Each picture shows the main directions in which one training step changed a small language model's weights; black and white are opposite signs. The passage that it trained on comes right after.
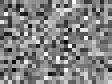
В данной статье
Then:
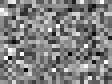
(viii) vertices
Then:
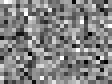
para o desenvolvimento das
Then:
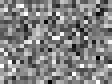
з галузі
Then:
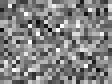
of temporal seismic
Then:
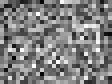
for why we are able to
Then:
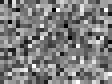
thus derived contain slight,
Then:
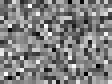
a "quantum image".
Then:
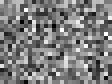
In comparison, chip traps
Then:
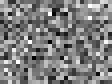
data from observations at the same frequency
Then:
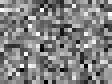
this in what follows. It is
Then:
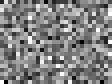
concepção ortodoxa
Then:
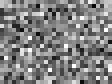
$\mu$eV, respectively. The
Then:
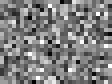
Astronomy, University of
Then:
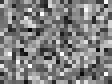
it forces some entries to
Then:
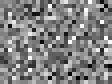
in either $A$ or
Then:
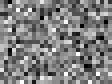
6. Grizzard M.,
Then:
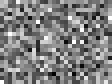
Shuningdek, bu
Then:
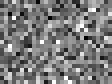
first step, which is the
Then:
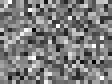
in a forthcoming paper.
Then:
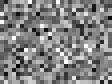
DSL becomes more obvious
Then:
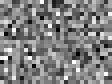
the 1\,\% level as we see
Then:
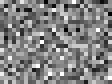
chinesischen Gedichten
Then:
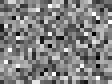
for the slow convergence.
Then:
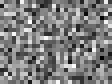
energiyadan yoki
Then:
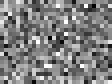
giá cổ
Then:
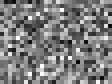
we search for two beam indices
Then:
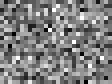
consta o Norte no
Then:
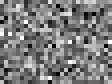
21 Цифрова
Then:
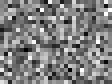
não, e ocorrências
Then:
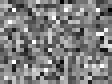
quark decay,'' Phys.\
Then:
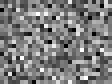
a major role in
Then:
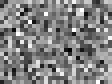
exige, não só
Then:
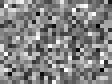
gather the particles having
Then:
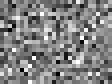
apresentam poros ou
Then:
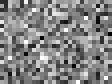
above scheme. These photon
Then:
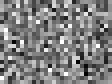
ün” kimi
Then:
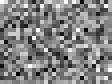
of $\delta\mu^2$
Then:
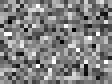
Publishing. 5.
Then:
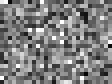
is given by $b_X =
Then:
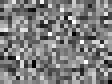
por Hanemann et al.
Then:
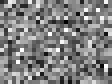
is shown with two-time
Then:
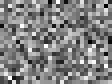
of the crystal
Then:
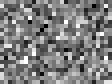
where the intensity drops to
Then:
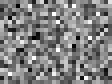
GEM readout operated in
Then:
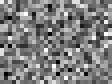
comme repère dans le
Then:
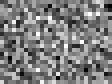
Castille, de
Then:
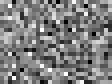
sehingga bisa
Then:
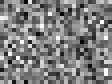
persistante quant à la
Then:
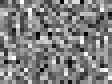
mm. Samce są
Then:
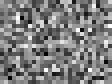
dilakukan oleh
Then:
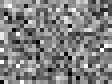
moeten we ons focussen
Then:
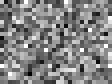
illustrative to compare the
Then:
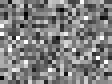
Miragoli, E.
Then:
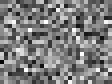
based on dynamics taking place at
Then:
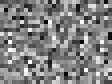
to become more easily
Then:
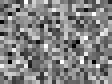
V views respectively, and the
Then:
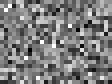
the pursuit of
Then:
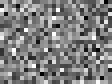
feminin, tratat
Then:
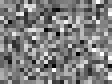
where the TRIPOD
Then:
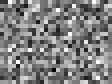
is located at an $A$
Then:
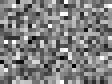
2) qilmishning
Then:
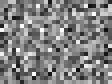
costuma ser o
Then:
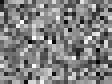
Such models are widely developed
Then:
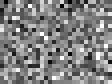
outras pessoas,
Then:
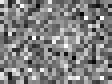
was recently presented in
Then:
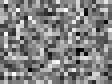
nicht bedeuten, dass
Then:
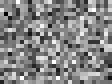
positive definite. For the particular
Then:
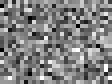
fruits. The research results show
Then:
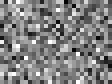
capacitance calculations. A
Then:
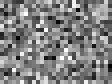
Т. и др.
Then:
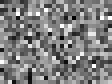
desde el siglo
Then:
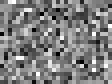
of the \acp{ode}
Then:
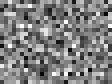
a proposito della Chiesa
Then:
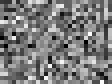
высокой активности
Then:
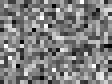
failure based alerting.
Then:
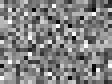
compression test). C.
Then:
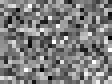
the range to 28.8
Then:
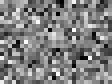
mercados se ampliaram
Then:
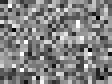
reflecting stars) cannot support
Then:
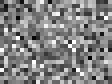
domain Meissner state in
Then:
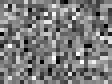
Start Time Today at
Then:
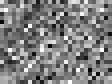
state. It is possible that this
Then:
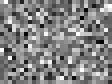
«Polish Science
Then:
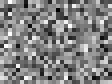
and then training the CNN on the
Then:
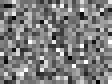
stoykasida yarim
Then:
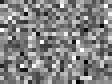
undergo strong Kerr
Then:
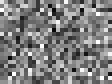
results of the interpolation for
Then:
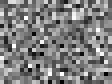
the systematics and selection
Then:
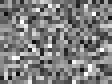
In this sense the
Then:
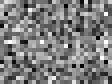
in 1925 and published in
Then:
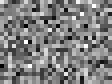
of $\Delta u_r$, given
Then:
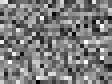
the radial separation between
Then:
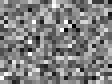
the IAPWS
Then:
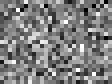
una cesta no supone
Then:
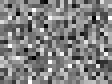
berib, tuzatish
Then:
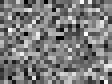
is already split into
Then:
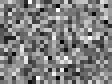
and is written as
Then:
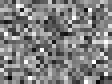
оценка свойств
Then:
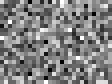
a busca de informações
